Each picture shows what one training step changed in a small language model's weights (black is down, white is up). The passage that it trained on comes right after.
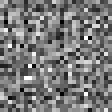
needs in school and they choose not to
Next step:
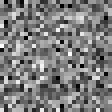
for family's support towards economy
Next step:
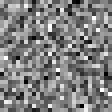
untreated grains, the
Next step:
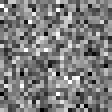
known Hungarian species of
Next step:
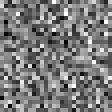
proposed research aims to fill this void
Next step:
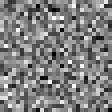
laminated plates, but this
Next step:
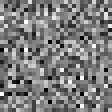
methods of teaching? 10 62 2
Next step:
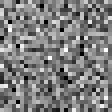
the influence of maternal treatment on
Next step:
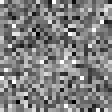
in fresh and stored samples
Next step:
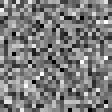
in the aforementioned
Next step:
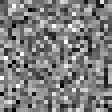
a woman and a man. All
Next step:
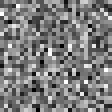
aware. This became known as the
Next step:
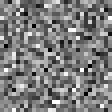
one suggestion regarding the paper
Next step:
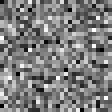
applied in commercial treatment planning
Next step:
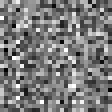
found a paucity of information in this
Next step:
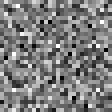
prior to the financial crises.
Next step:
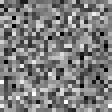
in AI's ability to recommend
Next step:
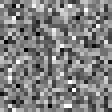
Nearly similar results of 1.3 and
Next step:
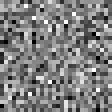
enucleation avoided.
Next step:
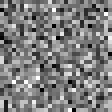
faced with chronic diseases such as
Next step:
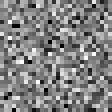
effects of anionic oxygen.
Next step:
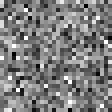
logarithm of the column
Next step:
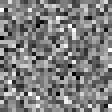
which was imbibed very early
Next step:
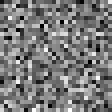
was made from the distal of tooth
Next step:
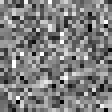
retroduodenal area,
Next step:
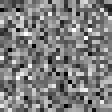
a computer to recognize a human through
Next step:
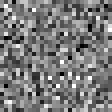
you click the below button on
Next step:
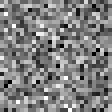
them into formal potato trade
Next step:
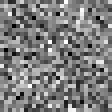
policy brief examines the public water
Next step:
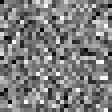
of the predator. Table 1.
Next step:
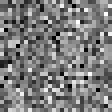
but one is restricted to certain
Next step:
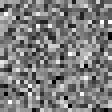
fillers because of their high electric
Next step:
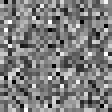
used it; - Used once or
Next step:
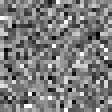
carrier and hence not suitable
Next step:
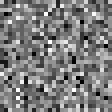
necessarily suggest any specific technology,
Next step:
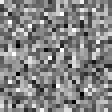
dyes such as Methylene
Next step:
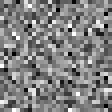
Asia 9% 0.4 East and
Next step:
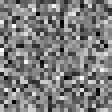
relevant to the PP and which may have a
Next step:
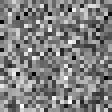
for these years. Nitrate concentrations
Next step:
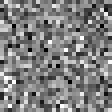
chemical water treatment technique basically used
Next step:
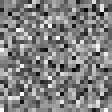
models completed for all the case studies
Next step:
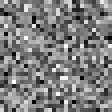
Induction times induced in an
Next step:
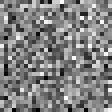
and freer translations. This study
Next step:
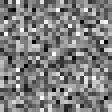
discover the technological advancements in
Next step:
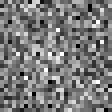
sugar content (up to 25
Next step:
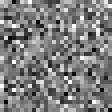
synthetic mixture of
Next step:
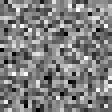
to achieving the nation's economic
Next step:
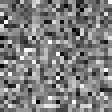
is not a substitute for
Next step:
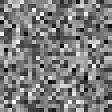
presented to the students. They observed that
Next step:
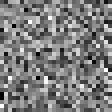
reform and tax regulatory reform
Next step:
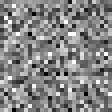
acid chloride, temperature,
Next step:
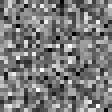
Modification in terminology V1
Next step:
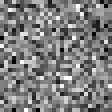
and theoretical importance. These controls
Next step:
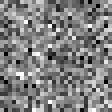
RANK SCORE
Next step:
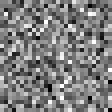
few millimeters. Their
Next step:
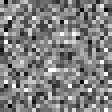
database recently updated through
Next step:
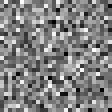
growth and survival of the edible
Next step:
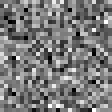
appointed members of the
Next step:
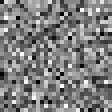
racemes; fruits
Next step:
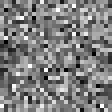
Analysing the disagreement
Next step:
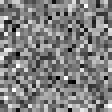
and Cu^{II} ions under
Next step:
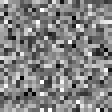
a pragmatic randomized
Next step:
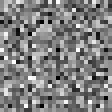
Xiwei Xu, Jon
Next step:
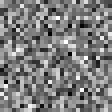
production barriers, such as
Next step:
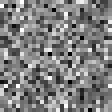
objects are nicely knitted
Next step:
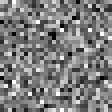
during the manufacturing process,
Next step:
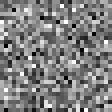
event-driven news with
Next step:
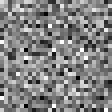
2 \leq i \leq
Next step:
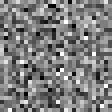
and manage watercourses, and
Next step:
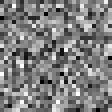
exist in the teaching methods employed by
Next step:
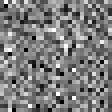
the average household decreased when
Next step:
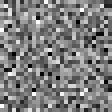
Maximum tsunami
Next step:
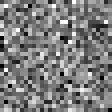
of herbal tooth powder
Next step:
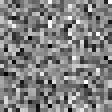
Antenatal cases as per the
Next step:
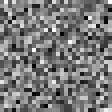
there is non-compliance with
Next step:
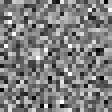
3) Hollinger J.O.
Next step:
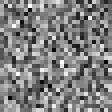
behaviour or purchase patterns
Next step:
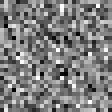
a human task. Fig. 2
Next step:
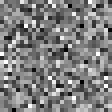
of Nidwalden 2020,
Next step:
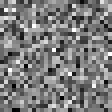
The researchers observed that was no local study that
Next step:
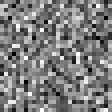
within the acceptance angle, with
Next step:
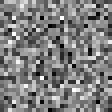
J. Nurs. Stud.*,
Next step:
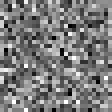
seeking to combine these forces that
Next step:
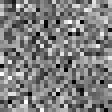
tracking error model performance is
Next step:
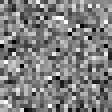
achieves the desired effect in
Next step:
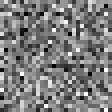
is then passed through pooling
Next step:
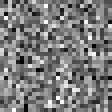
settlement. The EPS density
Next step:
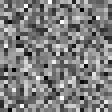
biodiversity pattern significantly which in
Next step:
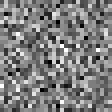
reference antigens, not chicken
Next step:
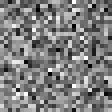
studies, light scattering, small
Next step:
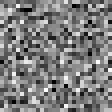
appropriate to quantify
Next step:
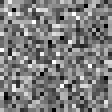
of Ophthalmology giving
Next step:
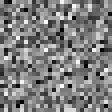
HRC. The chemical composition
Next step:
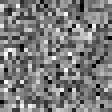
of 6 months includes patient
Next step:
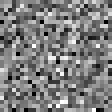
problem. While the Rabin
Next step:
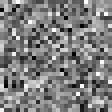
RAS platforms for ship
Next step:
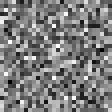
researchers examine the novel critically
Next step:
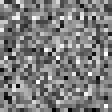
Figure 3. This modular design gives
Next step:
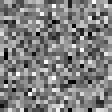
considering the trade-offs that
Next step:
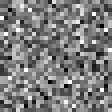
solutions) visited by the scout
